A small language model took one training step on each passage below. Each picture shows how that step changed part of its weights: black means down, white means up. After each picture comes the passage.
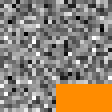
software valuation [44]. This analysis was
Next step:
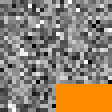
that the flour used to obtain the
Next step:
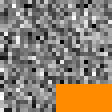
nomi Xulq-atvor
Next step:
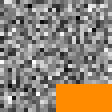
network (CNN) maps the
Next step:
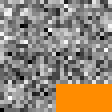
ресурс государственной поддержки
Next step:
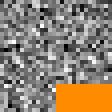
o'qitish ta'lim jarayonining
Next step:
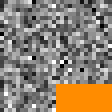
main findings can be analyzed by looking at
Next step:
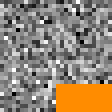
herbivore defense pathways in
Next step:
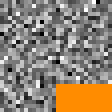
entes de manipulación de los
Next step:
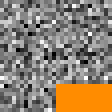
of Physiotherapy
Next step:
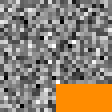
Glicozide cardiace,
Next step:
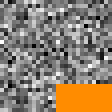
infected stems were placed directly at
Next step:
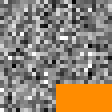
pathogens causing tonsillitis
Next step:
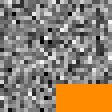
interlaboratory comparison (ILC)
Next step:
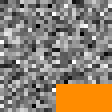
(kg) 3. Results and discussion The
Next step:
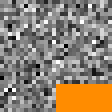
before harvest is becoming increasingly
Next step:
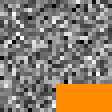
la Monjita *Lonchura
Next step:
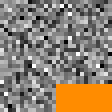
Using thematic analysis in psychology.
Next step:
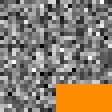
renouvelables existants et proposés
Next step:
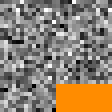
for PbTiO₃ and
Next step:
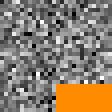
hujjat, so‘rov yoki
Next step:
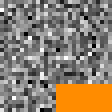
institutionalized elderly women. **Rev
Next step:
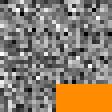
Penurunan ini disebabkan
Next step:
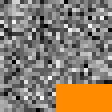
al. conducted a comparative study of various
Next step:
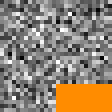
method: Into 100 mL of 20
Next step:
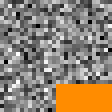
percentage of the total number of participants with
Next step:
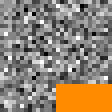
5G [24] and real estate
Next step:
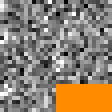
підвищення ефективності митної
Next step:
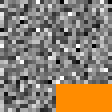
імені Володимира
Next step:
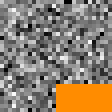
suit la mode et qui est aussi un
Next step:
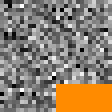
about a multicultural environment and youth
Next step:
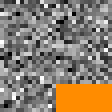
Science, and EMBASE
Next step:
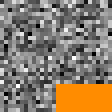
острого инфаркта
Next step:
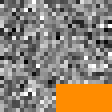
(SLUB Dresden)
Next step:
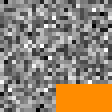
execute and analyze the results of these
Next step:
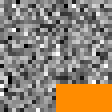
intestinal cell lines and human
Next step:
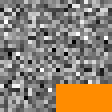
1. The content to be translated is
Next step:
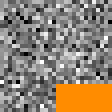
extremity function, patient satisfaction, and
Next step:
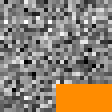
tizimi va video-feedback
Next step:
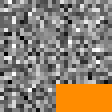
bilan ajralib turadi.
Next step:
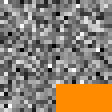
setup is illustrated in Fig
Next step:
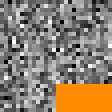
een extra psychische druk
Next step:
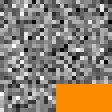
vaste kosten, heel
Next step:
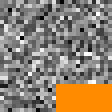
3, top 5 classes are given according to
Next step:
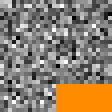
bilan moliyaviy barqarorlik va
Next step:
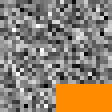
youth crime, preventive measures,
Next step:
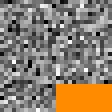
e se transformam em regras
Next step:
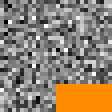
2009). Top contributors to
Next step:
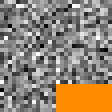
teaching profession. The above aspects will be
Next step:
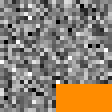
the research study and that improperly designed
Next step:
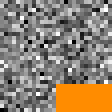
algorithms have been employed and their prediction power and
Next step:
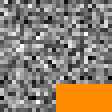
prin prisma a tot ceea
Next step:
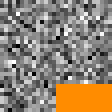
MVA addresses the issues of correlations
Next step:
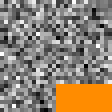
Explanatory mixed approaches were conducted
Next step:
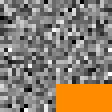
on the things present in their community.
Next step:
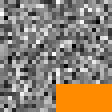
SS_Design Basis
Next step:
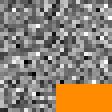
tizimlar bilan jihozlash va
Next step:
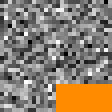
читання лекцій з
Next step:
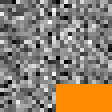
NaOH solution was added to the solution
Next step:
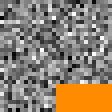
del siglo XVI, es la
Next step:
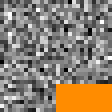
firm like identity (37) (idea
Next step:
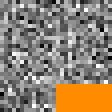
use are characterised by movements towards
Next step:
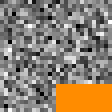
Unda bo'lajak pedagoglarda
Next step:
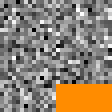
seres humanos y que si sigue
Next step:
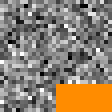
daraxtlar, butalar,
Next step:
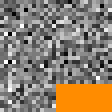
location, thus affecting generalizability.
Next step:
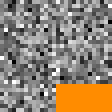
years* Article Info Received
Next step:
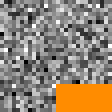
a consequence of an array of
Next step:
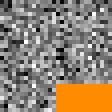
FDM readout electrical
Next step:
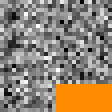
Abbreviations AI Artificial
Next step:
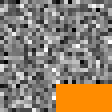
axloq insonni kamolotga
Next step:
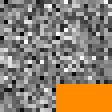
га К сред. Респ.
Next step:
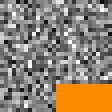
of the sclerometer test. In
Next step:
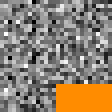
ilmauksia ja
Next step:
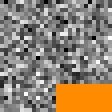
elektron darsliklar,
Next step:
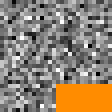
el desarrollo del software, sin embargo,
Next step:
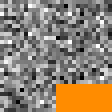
Lean Body Mass (kg)
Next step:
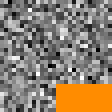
contenido de trabajo usual.
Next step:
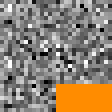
Key words. Small area
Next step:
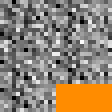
CINÉMA VÉRITÉ
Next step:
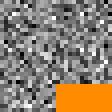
Provide a decade or more of
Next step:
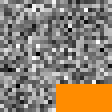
Antibióticos previos
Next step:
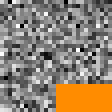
attitudes and critical publications regarding the activities of
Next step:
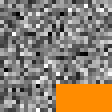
Liquid Chromatography
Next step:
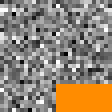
шаблонов промптов
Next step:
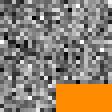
salón y desde el exterior del
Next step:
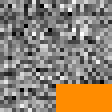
и эрзянского)
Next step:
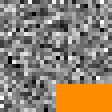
and from a genetic point of view,
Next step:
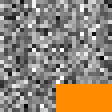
translocation, enhances lipogenesis and
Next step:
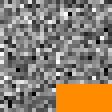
coefficient of variation (COV) of
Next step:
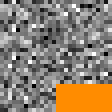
محيطه، "ولا
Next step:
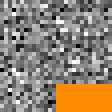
das contribuições do reformador
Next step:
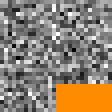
Table 6 summarizes the thickness and
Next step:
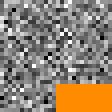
Interviewing is the process of conducting
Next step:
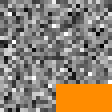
converter for driving a DC
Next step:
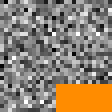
devoted to the concept of the identity
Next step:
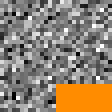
and maps, combined with an
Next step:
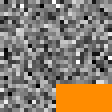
від загального ВВП.
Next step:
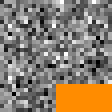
dikaitkan dengan perlakuan
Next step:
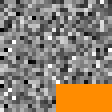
compression in masonry
